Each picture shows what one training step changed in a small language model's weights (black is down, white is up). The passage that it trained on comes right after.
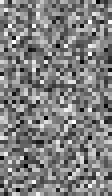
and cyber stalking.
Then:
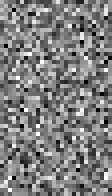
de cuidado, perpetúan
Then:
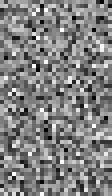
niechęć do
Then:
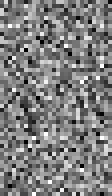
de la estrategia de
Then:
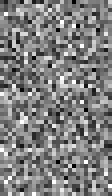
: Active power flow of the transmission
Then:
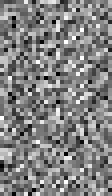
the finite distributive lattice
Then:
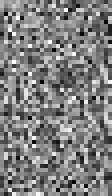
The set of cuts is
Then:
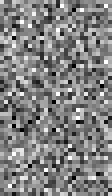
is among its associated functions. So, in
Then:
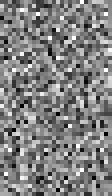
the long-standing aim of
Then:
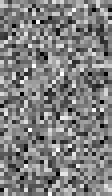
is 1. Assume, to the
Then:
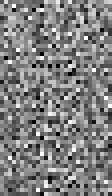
is reported by many studies as an important
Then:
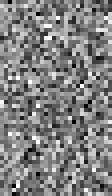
unabi mevalardan
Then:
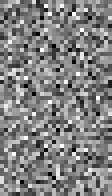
book. We can then consider a uniform
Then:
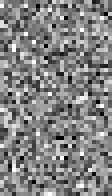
Buday topshiriqlarni
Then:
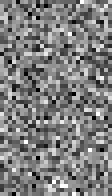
e desvantagens. Como
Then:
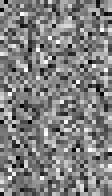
all these terms. Evidently,
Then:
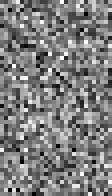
Let $p\ge3$ be a
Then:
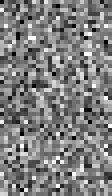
data dimension $p_n$ and the
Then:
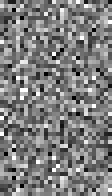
к результатам
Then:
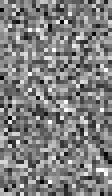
NB zone does not display a
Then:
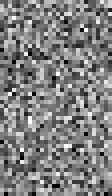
sense! If $S$ and
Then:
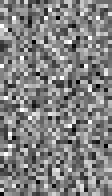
data will remain confidential and they
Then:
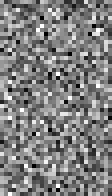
other side intellectual,
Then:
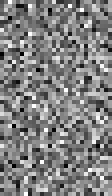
chapters. This approach ensures that
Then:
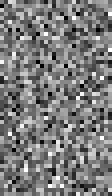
\caption{Reconstruction of
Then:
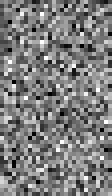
organisations, we will develop practical
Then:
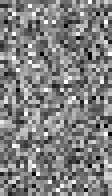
The set of Zoll metrics is
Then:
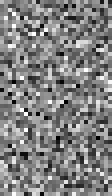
kirib kela boshladi.
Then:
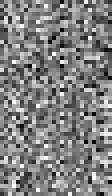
ойида қайта
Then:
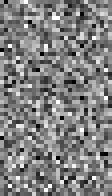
conceptually based on the internal
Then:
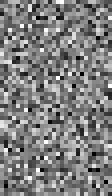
counterproductive: since
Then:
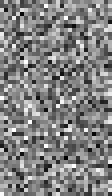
the main motivation to perform the current
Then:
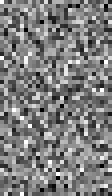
para ele, é uma imensa
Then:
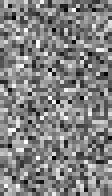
so'z boradi.* Kalit
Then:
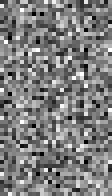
всю совокупность
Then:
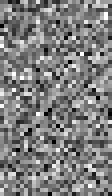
in the synchronous area
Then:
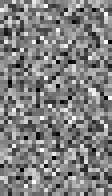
filled out by lecturers to
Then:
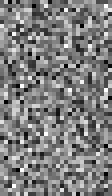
estados emocionais e a
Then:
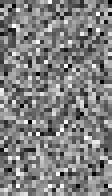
the components of a sentence, or
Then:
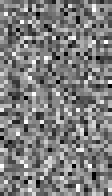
for comments from anonymous
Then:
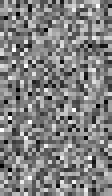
to the following equality for the precision
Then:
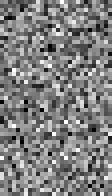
and corresponding Chroma, the majority
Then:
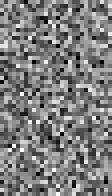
quando se trata do lixo
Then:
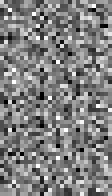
Da fatan za ta ci
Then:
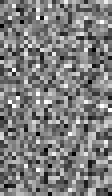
Simple Mushroom if the
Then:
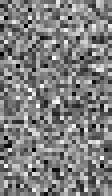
The proportions, sizes of
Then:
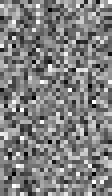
ahamiyatga ega
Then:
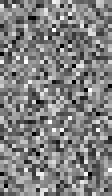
procédons dans un
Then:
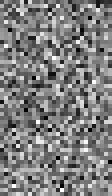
and resale agreement) system,
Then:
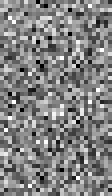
find him, except,
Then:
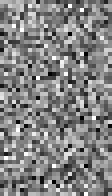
highest number of gaps,
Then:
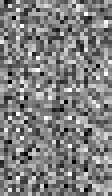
с пищевыми
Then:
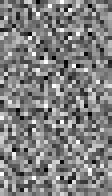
but it has the advantage of
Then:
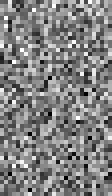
the definition of commutative group objects in
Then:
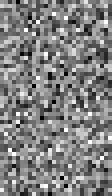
Technology, Chittagong,
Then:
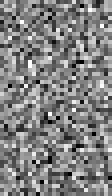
that, if $l_0
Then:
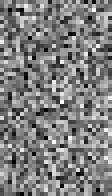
% медіанного рівня
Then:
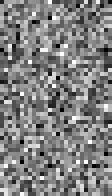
a $(p,q)$-form and set
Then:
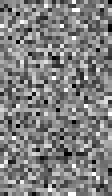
|S|^\alpha dS =
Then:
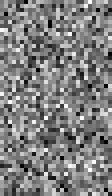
et al. Cryo-EM structure
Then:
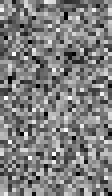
depicts the interactions between the
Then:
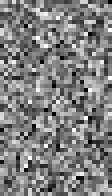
calciner. Moreover,
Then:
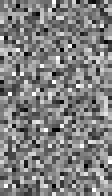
above. Table 3. Cotton
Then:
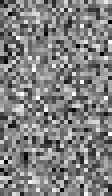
Modest superiority over
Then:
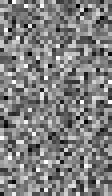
frequency or another carrier
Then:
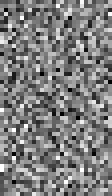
significant differences between the fractional
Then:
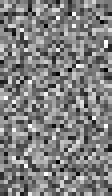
generate patents and other elements of
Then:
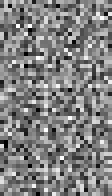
given datum. To be more
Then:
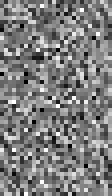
and maintaining several ontologies of
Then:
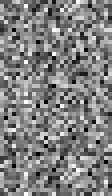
results of this collaborative initiative
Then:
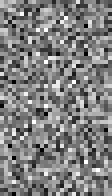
does not do justice to the
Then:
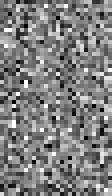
$\overline{K'}$, and
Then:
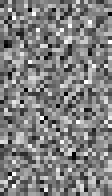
plant materials should be frozen
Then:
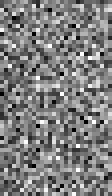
many physicochemical properties in
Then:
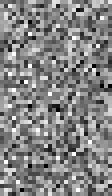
not necessarily represent the views of
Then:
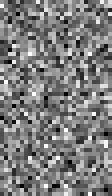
skills. Kasb
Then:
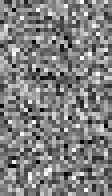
If $X, Y \in
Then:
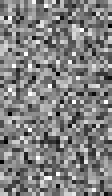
For arbitrary $k\geq
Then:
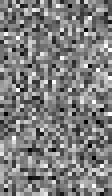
анастомозов и
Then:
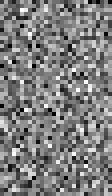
of} \\ {\bf Iteration}
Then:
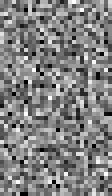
\nabla f(x)-\nabla
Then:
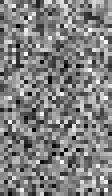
2025-26. It is projected that
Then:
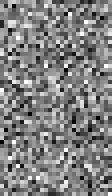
the asymptotic covariance matrix of
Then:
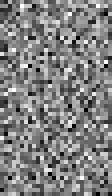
research facility is likely to include
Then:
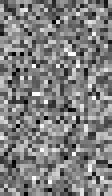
E. Pushkar]{National
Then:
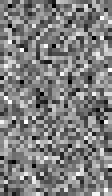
to play. The volume hand needed
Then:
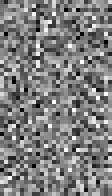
term in \eqref{gamma}, we write
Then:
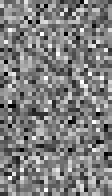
connect immediately and quickly
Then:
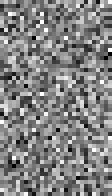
a Hamiltonian system in the
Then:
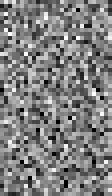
periodic it follows that it is in fact
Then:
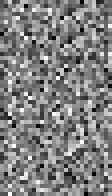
accordance with international standards is
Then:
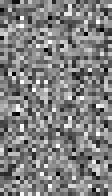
nu trebuie să
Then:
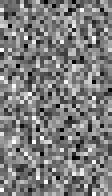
presence of coyotes also may
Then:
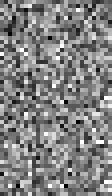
this result comes from independence of
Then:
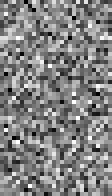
arrebol, pues no hay
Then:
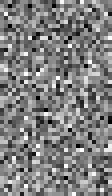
study highlighted a strong environmental
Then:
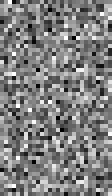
soon enhanced whether the
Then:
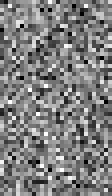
most efficient net tool in converting
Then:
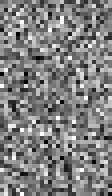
and $H_1,\ldots
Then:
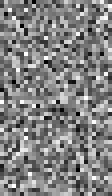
equilibrium distribution depends only
